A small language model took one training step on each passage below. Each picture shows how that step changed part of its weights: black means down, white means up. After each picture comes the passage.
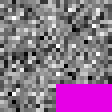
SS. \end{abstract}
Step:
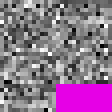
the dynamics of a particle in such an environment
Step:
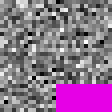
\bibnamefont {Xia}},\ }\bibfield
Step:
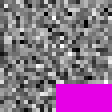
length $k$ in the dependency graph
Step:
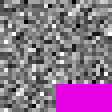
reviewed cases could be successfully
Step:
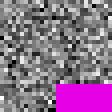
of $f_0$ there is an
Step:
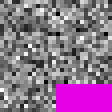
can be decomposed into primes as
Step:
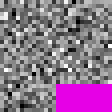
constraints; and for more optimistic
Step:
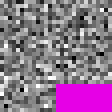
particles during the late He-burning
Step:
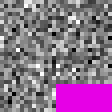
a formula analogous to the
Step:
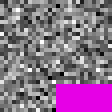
stellar spectral fitting. The standard STIS
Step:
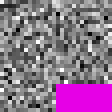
such words $abc$, the
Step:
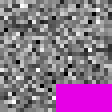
{The opening of the gap indicates the
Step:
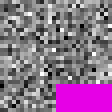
$ given the value of their inter-time
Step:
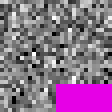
are included. Excellent agreement of the
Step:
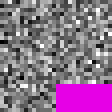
next step of the hybrid optimisation
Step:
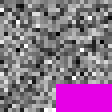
We therefore limit our conclusions to a
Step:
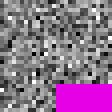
to the entrance slit of
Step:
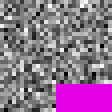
a superior staining quality of
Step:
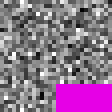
on a variety of substrates
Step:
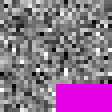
in by correct guesses. \\
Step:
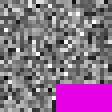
of perturbation introduced, as well as the
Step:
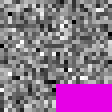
not change very quick, there will not
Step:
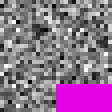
projections, we observe that the
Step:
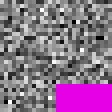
we find the smaller-than-physical
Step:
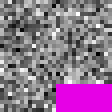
is inside or outside the conformal
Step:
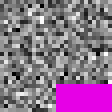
occurs at $0 \leq \omega
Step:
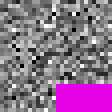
being caught within ferromagnetic
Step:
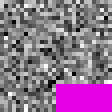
$-k_{x}(\lambda)$ in each
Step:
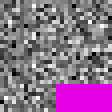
Naturally, this leads to a
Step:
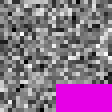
can allow a microscopic determination of the
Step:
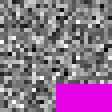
are similar in the field and in the
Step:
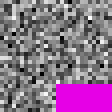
definition. 2) We have chosen the domain
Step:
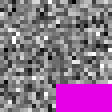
simulated optimal policyholder
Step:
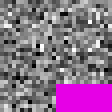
be cancelled out each other.
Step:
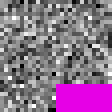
nonconservative processes. This phenomenon
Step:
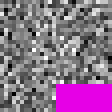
difficult, but relies on the
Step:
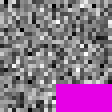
the strong scaling measurement, the computational
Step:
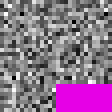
$\M$, for which we let
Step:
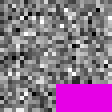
obtain the peculiar connection
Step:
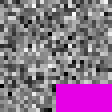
strongest in the LMC, which could
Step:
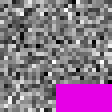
for the fully operational {\it
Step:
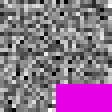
5. Which Initial
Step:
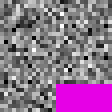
black hole dynamical horizon has no
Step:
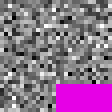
and analyzer are ferromagnetic
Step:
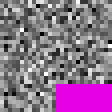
of dust in the system between the two
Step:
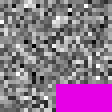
the relationship between organism and
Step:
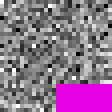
purely outgoing modes, which are
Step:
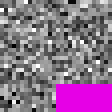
illustration of the Monte
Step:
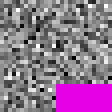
deviation of magnetization from
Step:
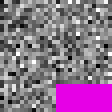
therein), even though the physical
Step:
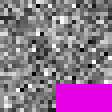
of this paper we will replace this
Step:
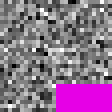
describing the modelled event distribution on the
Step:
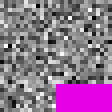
the X-ray-emitting object
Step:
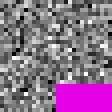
this technique, we resolve a
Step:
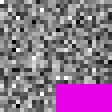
However, with this condition the fractionation
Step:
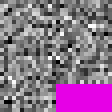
lags increases, implying the use
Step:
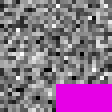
there is no flux trapping in this
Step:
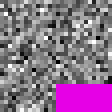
transitions lead to unwanted
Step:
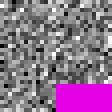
mMTC. This is because
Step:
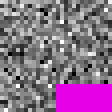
by taking 0.5~ml
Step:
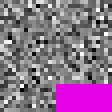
of each spectral component as follows:
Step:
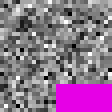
stability of feasible fixed points is
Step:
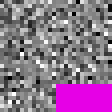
role of QCD parameters like the magnetic
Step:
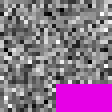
or keywords that relate to the
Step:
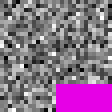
these detection schemes allow the measurement of
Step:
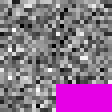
characterizing the cosmological perturbation. Since
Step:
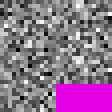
\mathbb{R}^ {M \times
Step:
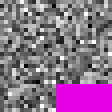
relevant jurisprudence, because
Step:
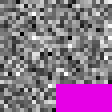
other. As Berwick and
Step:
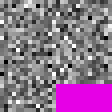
the correct phases that go along with the measured
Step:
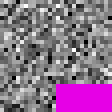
perturbations. The perfect scenario would
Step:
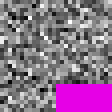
from commensurate reciprocal space
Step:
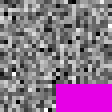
gives information about dualities while the
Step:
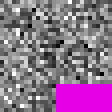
circle). Purple and orange
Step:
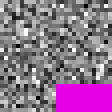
unduloids. Thus, as
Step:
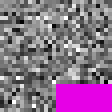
linear functionals of the vector space
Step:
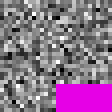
Transformation family
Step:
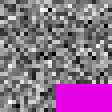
fields $B$ which is characterized by
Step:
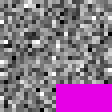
the $N$ devices. It
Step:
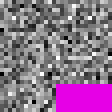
To take into account this effect, and to
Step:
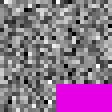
on development teams. Early
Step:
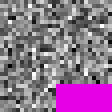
fluids, the mixing of the
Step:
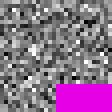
10\% of condensate size)
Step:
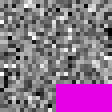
the core of Galaxy. We develop
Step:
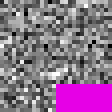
acknowledges funding from
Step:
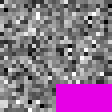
right atrium) spontaneously
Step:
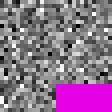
limited by two sinusoidal
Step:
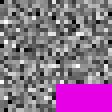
our point of view, water vapor
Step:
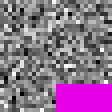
excellent description of the galactic dynamics
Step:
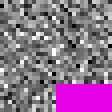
and $g_t^i$ represents
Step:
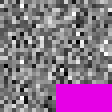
observations with the heterodyne
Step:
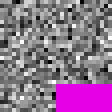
give more consistent behavior overall. In this configuration
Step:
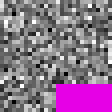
Visualization was performed using
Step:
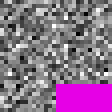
does not mean that resources achieve optimal
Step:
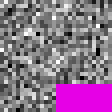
the membrane fouling
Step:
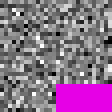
60 to 200 K. This behavior is
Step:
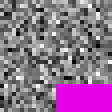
filling fractions in the
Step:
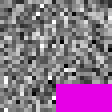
Astronomy, University of British
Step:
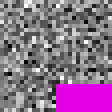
a single device, critical decisions
